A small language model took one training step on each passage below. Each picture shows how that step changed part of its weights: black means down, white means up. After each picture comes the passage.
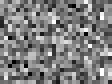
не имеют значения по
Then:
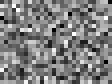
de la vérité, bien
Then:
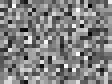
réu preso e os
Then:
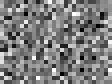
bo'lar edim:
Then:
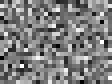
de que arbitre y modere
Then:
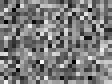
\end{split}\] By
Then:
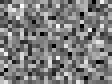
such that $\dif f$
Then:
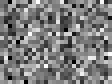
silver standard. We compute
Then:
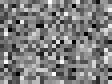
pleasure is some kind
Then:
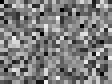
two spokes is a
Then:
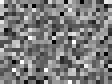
may assume that this sign is
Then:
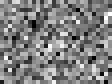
на первоначальном
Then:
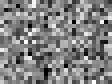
murakkab reaksiya
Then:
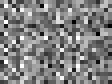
study the following nonlinear elliptic partial
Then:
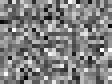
iterasi, sembari
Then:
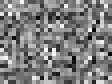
of $\lp$ where
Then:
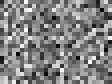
nocturnal enuresis
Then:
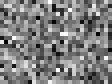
curves in the linear system $|m
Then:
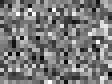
workers catch up.
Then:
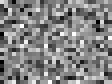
S. Lang, Algebraic
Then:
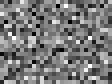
showcases the 3D graph,
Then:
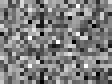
is a bijective correspondence between the
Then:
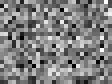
реконструкция қилиш ва
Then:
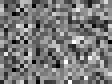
and Peter W. Shor
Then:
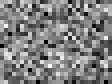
Bundan mantiqiy
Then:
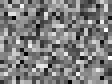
is that $\Delta t$ should
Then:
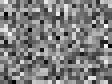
to the action of $\alpha$
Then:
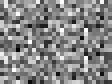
ve hedeflerin hayata
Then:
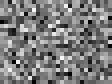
Let $x, y \geq
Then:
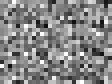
Seishi* pada tahun
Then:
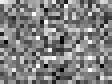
with respect to a fixed action of
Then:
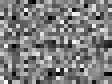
zero-boundary GFF on
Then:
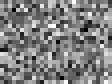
тогда, когда
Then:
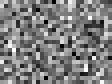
dalam suatu *query
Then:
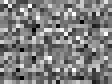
terms and their corresponding definitions,
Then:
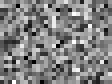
qator muammolar
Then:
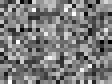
med oplysninger
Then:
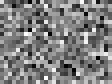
suvning qadriga
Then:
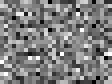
x x Laporan
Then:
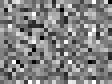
тенденцией к
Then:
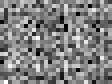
for a Young diagram
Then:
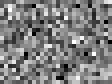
like to thank Joram
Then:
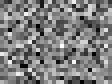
и гибридов
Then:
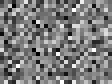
\end{itemize} So the
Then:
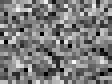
their deformation theory in his series
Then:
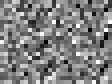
та невербальної
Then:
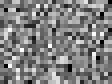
створення більш
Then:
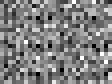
gewesen. Wir
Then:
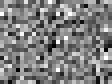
extended to general nonlinear terms. In
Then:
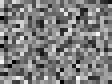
o‘zini. Shuning
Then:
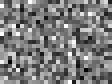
la superficie degli
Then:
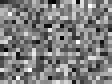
\\ Lviv, Ukraine
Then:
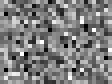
çok taraflı
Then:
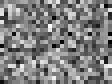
to observe that this assertion proves
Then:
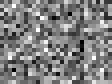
sur le territoire
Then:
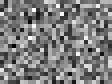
sums}, J. Anal.
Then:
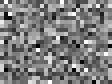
the set \begin{equation*}
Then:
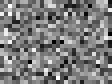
of even part sizes that occur
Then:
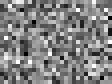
представляют собой
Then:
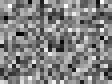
homotopy equivalent to a
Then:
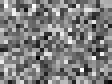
the answer is still no,
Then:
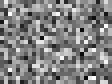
in the monoidal category
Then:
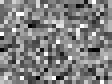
oshirish uchun muhim.
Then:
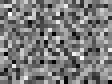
but let us sketch how to prove
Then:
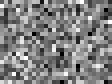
a sucessão e o seu
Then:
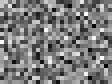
for the $N \times
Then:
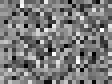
Red.: Drs M.
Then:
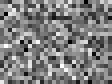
that $f(i)\geq
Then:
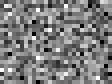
resulting egg with protruding
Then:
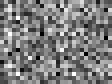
future teacher of musical
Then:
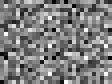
soluția ca în
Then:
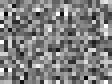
to the Riemann variables for the
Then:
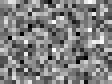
asosan chegara aniqlash
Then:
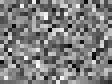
$\el$ is neither compact
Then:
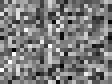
of KDE in this context is
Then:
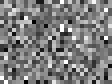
natural gas, \item a
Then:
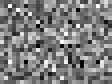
the \emph{height}
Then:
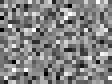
la investigación en innovación
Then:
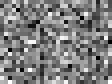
що надійшли з
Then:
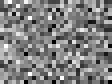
grande importância numa perspectiva
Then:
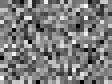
Det er teknologi
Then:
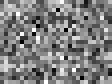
in cases $(i)$ and
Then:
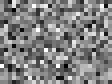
odamlar shahri.
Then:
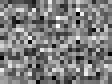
assembly and show in
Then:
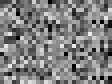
\\Other classes give:\\
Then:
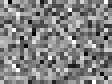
6.40 Оперативно
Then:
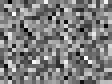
ундан келиб
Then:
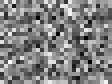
called the adjoint of $T$.
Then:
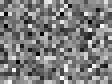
}$, automatically satisfies
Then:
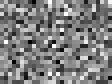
$u=1$ and linear
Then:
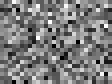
each object $X$ of
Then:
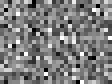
images into analysis-ready
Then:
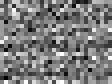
this case, we say that the
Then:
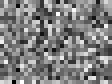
in the blood was
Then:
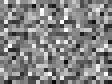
transformación tanto social como productiva
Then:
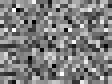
Thus, $M_i
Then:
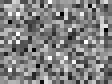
due to nonlinear interactions through
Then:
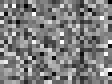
sa mise en œuvre du
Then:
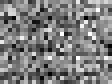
inequality, and uniform boundedness of
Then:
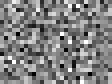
женщины имели
